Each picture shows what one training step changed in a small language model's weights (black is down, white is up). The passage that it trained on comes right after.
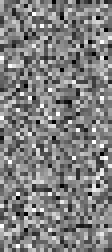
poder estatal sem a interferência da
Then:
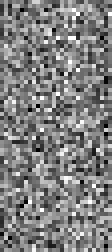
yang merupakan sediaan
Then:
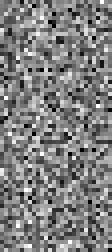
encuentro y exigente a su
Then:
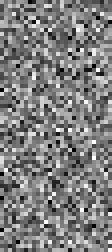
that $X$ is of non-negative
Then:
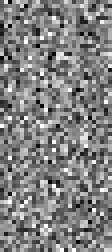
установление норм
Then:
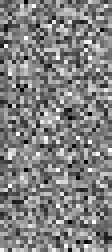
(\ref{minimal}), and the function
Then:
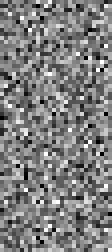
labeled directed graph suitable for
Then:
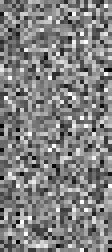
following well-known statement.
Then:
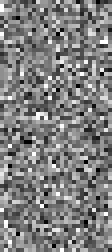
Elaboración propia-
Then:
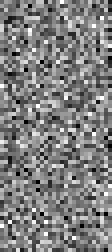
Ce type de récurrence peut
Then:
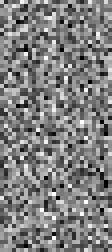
parsial, melainkan harus
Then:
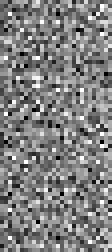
тому числі у
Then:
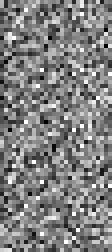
number theory. \end{abstract}
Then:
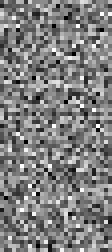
the almost complex structure on $M_1$
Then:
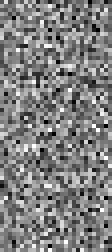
imposta sem seu consentimento
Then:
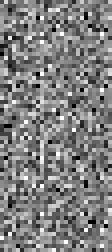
ello, que psicológicamente
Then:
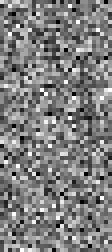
aos empregados privados,
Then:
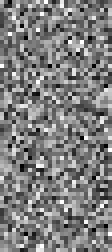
in porous media, SIAM
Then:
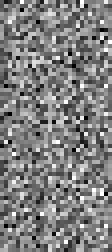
yilliklarda ijtimoiy
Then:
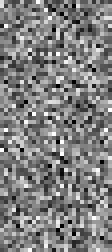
certain $f$'s and explain
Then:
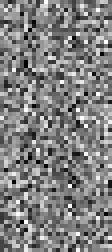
ovoz reaksiyalari,
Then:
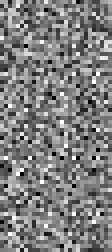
esa, ta‘lim sifatini
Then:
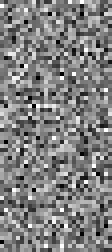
ketersediaan objek
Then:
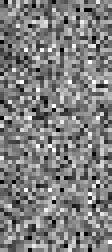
since the coefficients of the powers of
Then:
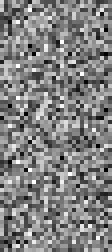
los objetivos de la misma
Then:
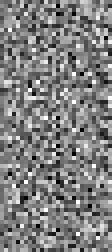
(3) tenglamaga teng
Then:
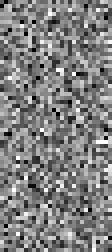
ham o'zgarib ketgan.
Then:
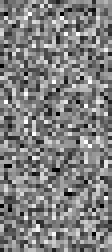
encuestadas calificó me
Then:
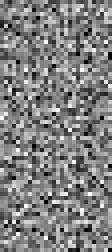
bo‘yicha prorektor
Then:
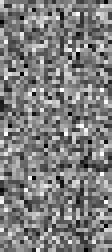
trabalho consiste em analisar a
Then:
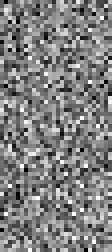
primorial numbers is most
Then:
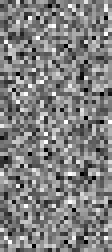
N., Tirkashev, F.,
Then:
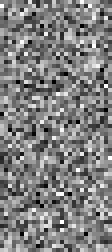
of the $q$-Vandermonde sum
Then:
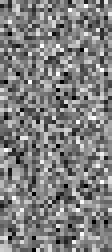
Pendidikan Agama Islam
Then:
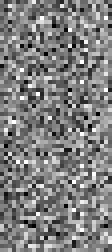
Lemma \ref{lemma-novekvo}. }
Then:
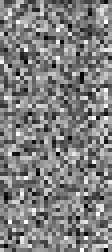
In a similar way, taking inner
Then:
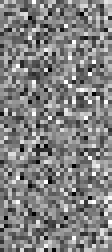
generalized fuzzy matrices,
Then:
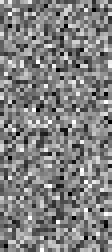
even (a consequence of Hodge
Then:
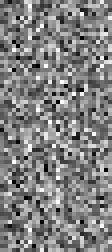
full composition structure of the branching
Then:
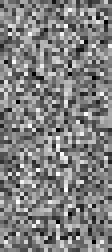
of these two variables on energy use
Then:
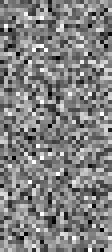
qurollari bilan muntazam
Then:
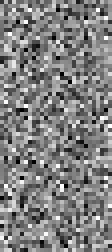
o'qish savodxonligini
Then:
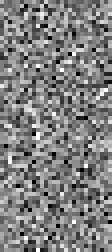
realiza o bazar, a igreja
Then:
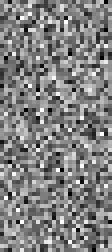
the impact of using projection operators.
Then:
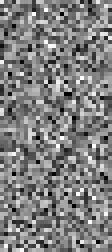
for infinitely many~$n$
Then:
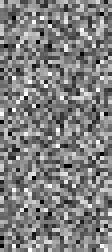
durante o atendimento ou
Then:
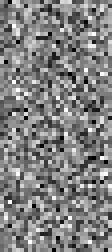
исходных материалах
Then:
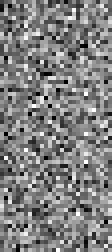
$\Psi (\mathcal{CI})$, and $\Psi
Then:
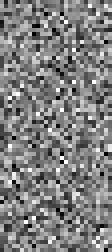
the image measure (also called
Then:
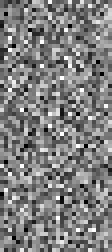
$Q_\sigma : x(\gamma z+\delta
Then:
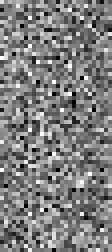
no contaban con resúmenes
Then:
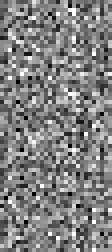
Dynnikov -- Prasolov Theorem
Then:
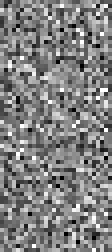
us denote by $G$ this 3-dimensional
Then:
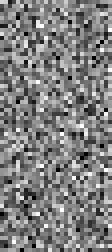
ve Sanat Merkezi,
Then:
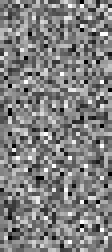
сьогодення» [5, с.
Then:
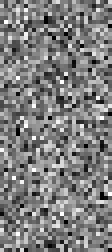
that $\B$ is compatible with the
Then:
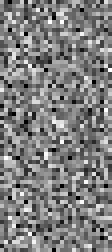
“Xondiza” koni
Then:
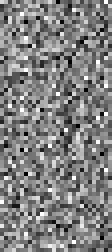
qoralaydigan she‘rlar
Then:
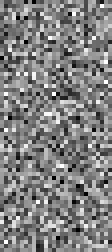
$\orig$ denote some (fixed) point
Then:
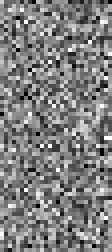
Con dicha estructura es posible
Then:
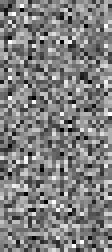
хусусиятга эга
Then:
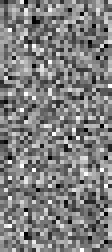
qaratish lozim: -
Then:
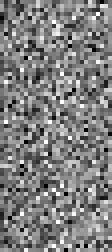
the two variables are independent, and the
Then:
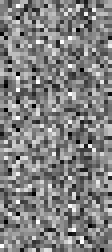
uning rasman hisoblangan
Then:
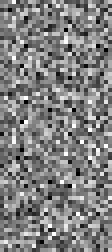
daadwerkelijke oplossing
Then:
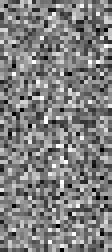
identifican al beacon, el
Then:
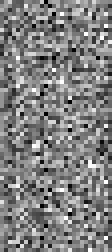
que el supuesto de estabilidad ha
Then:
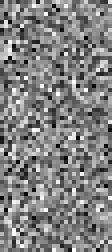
*Iqtisodiyot va ta'lim*,
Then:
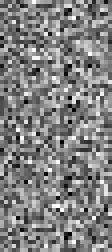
stabilizes a rational isotropic
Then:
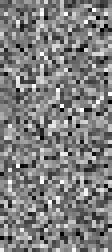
Park, NC: Instrument
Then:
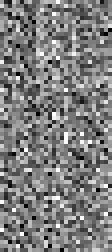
ERTA YOSHDAGI
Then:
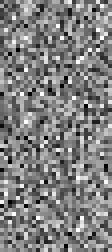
given by \begin{equation} \label{eq:
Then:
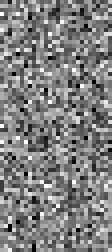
e mídias, a informação precisa
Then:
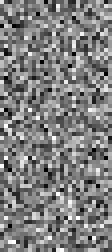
orbits $G/L$ and using that
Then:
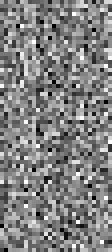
hold. \smallskip \ritem{(a)}
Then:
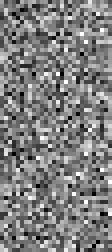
juga masih dilakukan
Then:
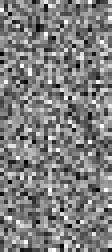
de bem estar, além disso,
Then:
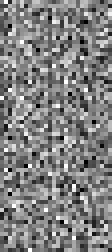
наличии априорных
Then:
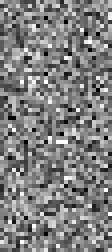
i \leq n\}$ and $M= \max
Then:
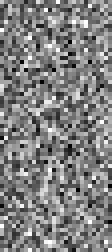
beta values. Several explicit
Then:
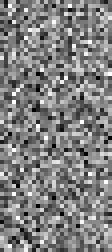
number = {12}, urldate =
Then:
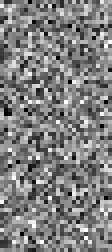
o'zida aks ettirgan
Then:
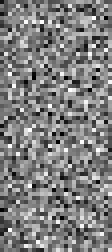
and since $r > 2$, so we can
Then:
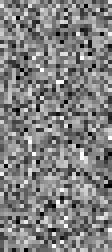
crystal basis (with applications
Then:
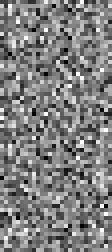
\begin{dem} (a) Let $\Lambda$
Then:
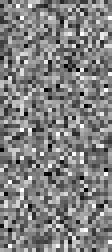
unique pair of $(u,X)$ with
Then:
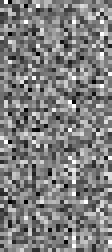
не лише добитись
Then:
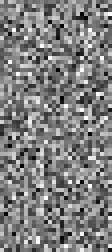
poteva per Spaventa,
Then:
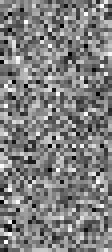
$X^{(|Y|)}\rightarrow Y$ so
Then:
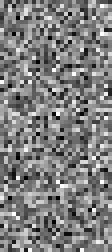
$\R^2$ with real analytic boundary such
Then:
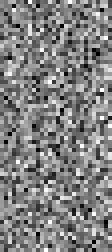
Lemma \ref{lem:fishinv}
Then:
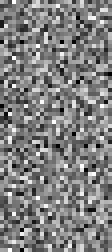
діяльності, % 4 1
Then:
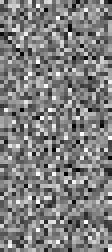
claros à minha alusão -,
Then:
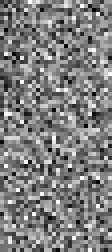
thanks to $p+2>2$, we also
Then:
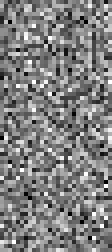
$U$ a nonempty open subset of
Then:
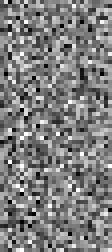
Арктики, Средней
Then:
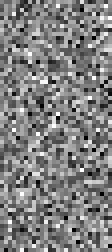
en évidence une \rsim
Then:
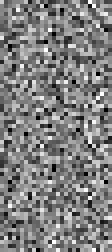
imagery research, having
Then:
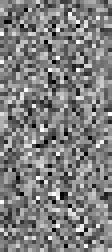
\end{definition} The famous result of
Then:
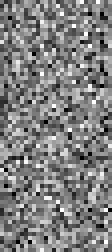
the Russian Foundation for
